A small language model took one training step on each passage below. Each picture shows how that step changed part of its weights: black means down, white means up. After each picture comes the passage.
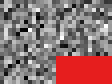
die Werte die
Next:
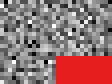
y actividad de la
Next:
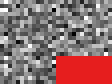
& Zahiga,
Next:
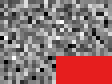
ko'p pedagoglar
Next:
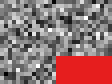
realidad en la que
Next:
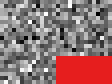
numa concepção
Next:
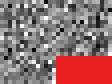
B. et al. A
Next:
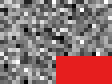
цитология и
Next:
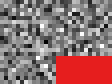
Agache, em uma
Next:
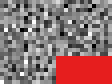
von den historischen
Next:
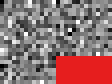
todos os artigos
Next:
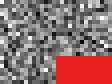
ACORDOS E
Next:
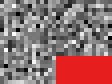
ibn Sino,
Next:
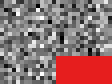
para o uso de
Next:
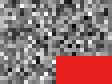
manutenção de uma
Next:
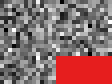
в учебном
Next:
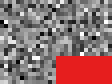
Estimate 1
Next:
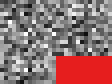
racionalidade funcional e
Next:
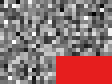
alumnos de
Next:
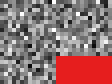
организации новых
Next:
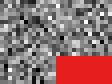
a seleção de
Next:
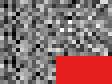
meses é uma
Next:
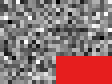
// Voprosy
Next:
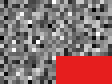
que los estados con
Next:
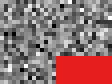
opportunities and
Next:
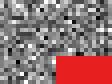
universidade, que
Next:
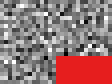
especial atenção
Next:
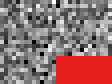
en adultos de
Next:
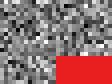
Image processing
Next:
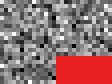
ham qamrab
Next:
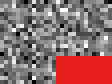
личных данных;
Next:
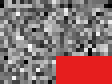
de estos ejes
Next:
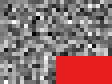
fica refém do
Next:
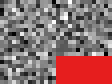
for maintaining the
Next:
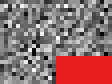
de los cuales se
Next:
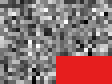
de Feira de
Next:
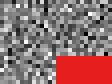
a expressão
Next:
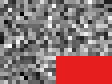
Din ultimele
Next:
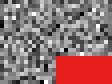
PYMEs y
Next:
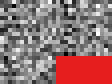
os mais importantes, mas
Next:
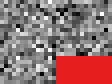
um importante caso
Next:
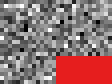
the quality of
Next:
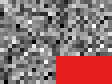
suas vidas
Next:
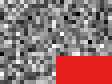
Eurac bv.
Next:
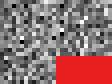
of Medical Sciences
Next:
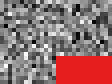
la estructura
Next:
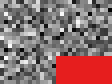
sharoiti va
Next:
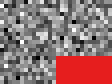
La prétention à
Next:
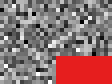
y la educación.
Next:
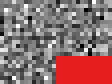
de apartamentos
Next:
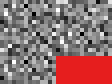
tahlili bilan
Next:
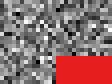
doar în limita
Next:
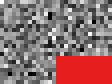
argumentando as
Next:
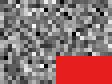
на низкой
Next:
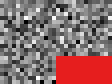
va malakalar
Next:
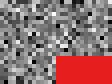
известная как
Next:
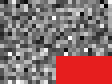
машины и
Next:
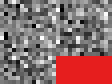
є надто
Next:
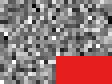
trabajo en la
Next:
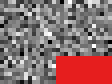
эдеагуса в
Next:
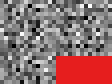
utilizada na
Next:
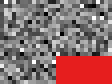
modellarga ega.
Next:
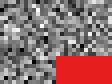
e condições do
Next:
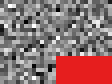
modelos propuestos
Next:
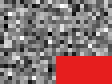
uma pintura
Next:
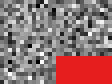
Мисол учун;
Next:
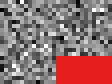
la scelta
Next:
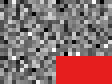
В частности, в
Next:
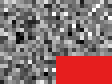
and compacting the
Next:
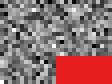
пособие для
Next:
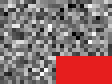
Federal gerou
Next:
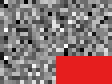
tasks. The
